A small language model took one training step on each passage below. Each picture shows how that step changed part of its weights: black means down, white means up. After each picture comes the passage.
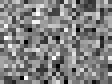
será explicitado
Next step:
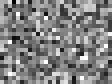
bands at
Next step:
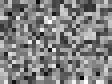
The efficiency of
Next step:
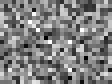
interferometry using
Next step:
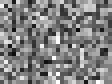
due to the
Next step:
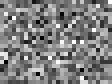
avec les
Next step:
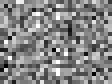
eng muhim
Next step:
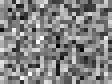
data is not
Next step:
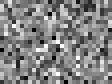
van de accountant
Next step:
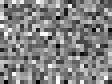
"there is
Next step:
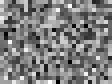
the duration or
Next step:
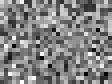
of authentic
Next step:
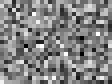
terminated due
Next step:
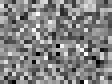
allow to combine
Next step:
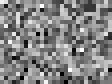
patients were
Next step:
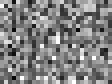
due to the strong
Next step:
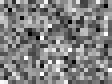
differences when
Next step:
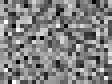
bien, las
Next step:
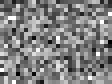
biz hali
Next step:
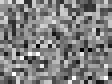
of SCH from
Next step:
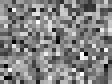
motion in one
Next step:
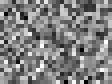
sample used in this
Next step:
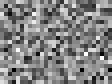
leg, on two
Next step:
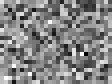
literature, in addition
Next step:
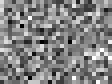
isolation of
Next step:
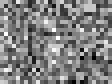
when the child
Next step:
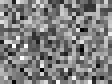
slope to the
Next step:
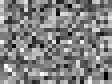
the firms
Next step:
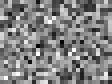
The lack of
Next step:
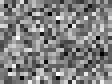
vida não
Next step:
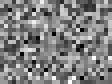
perception that
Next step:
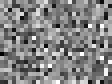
mean and width
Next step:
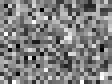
que apenas
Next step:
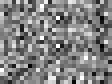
story about
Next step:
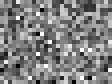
Figure S6.
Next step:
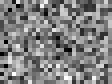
results presented in
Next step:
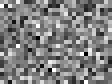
during daytime
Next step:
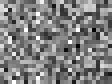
therefore decrease the
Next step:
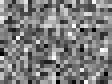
the models where the
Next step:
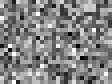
both diagrams are
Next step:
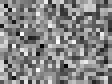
now it is
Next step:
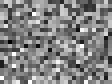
partition function
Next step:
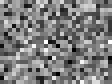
аз се
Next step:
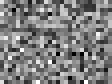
and then forwards
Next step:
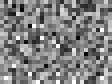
Note that,
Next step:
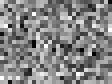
servira de base
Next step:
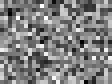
If the rotation
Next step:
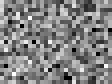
is shown in
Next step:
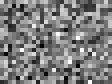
AGeV can
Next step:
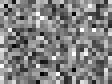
probing the very
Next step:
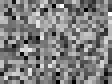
prediction that is
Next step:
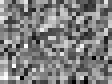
the government to
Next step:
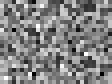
cluster, with
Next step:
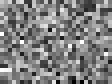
of the grain
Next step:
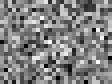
analysed using
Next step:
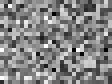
Science Education
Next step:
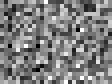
Society for
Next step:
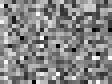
become one of the
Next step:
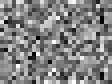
in the style
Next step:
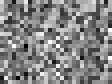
the measure of
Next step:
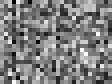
at the phase diagram
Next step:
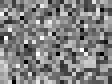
first, afterward
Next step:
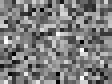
a tower
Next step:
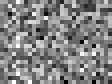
dos termos que
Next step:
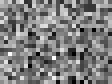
of the equivalent
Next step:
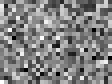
have a large impact
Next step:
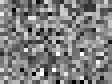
and treated with
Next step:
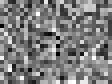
where the different
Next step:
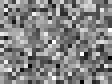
done in the
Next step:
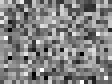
of Remote
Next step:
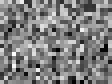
of the framework are
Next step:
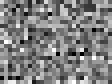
and the condition
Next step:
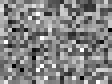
may be more
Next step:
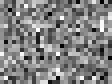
tides of the
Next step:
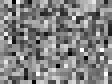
at the time of
